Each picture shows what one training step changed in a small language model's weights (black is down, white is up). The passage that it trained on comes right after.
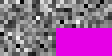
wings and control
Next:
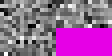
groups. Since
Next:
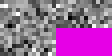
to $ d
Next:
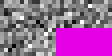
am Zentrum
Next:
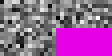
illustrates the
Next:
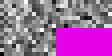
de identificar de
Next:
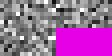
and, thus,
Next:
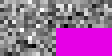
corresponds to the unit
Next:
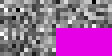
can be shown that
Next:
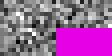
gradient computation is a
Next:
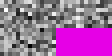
which is fundamental in
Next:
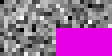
objetivo revisar a
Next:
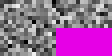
limits. The
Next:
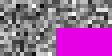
on $\gamma$
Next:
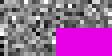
conclude that $c
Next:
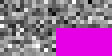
chiqib ona
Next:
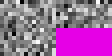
selon ce
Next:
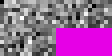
includes the
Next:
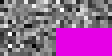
definition of structured
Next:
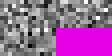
fixed value, which
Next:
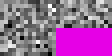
easily checked to
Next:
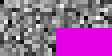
stands for an
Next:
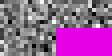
Burgers equation
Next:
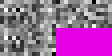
can be found in
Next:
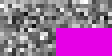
is defined by
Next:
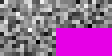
consider complex parameters
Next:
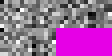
شده می
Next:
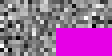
aktiv yarim
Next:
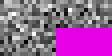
vooral op deze
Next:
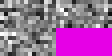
book by
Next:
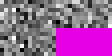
a simplicial
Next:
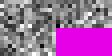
the stratum
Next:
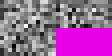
give a proof of
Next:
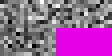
Ball and
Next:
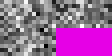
deterioração das
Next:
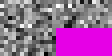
the observation that by
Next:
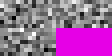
form a free abelian
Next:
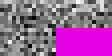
element does not belong
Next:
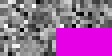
prohibitive when
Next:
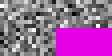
function should have a
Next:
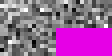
by replacing
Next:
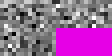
we have analytic
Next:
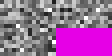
en ander zo
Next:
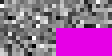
we get \[
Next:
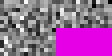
analyses could
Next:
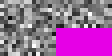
the con-
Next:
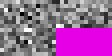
procedure is based on
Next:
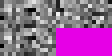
boundary condition | |
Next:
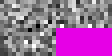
ao tráfico
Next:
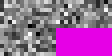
properties of the index
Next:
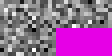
an active area
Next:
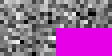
trajectory onto
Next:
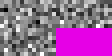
main link between the
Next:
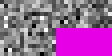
Thus, the
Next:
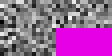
a simple charge
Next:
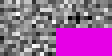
on the constant shows
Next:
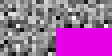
kojima se
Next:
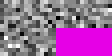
easily obtain the problem
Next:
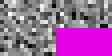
на рівні
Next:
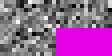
{\lim \sup
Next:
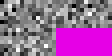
x \in
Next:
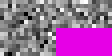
is similar to that
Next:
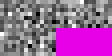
dissertation for
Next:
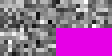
has been done by
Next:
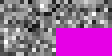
De acordo
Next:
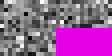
reduced HIV
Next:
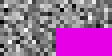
capacidades de
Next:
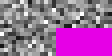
falta, como
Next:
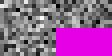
for every gridpoint
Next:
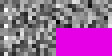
a complete metric space
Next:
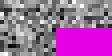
использоваться для
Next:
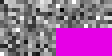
о которых
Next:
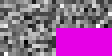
field). Letting
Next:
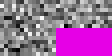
then we put
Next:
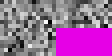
- 4 Zie
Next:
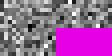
properties of permutations
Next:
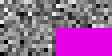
$X$ is
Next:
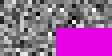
0$ satisfying
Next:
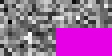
Ossification of
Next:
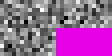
Bu jihatdan
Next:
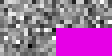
mais graves,
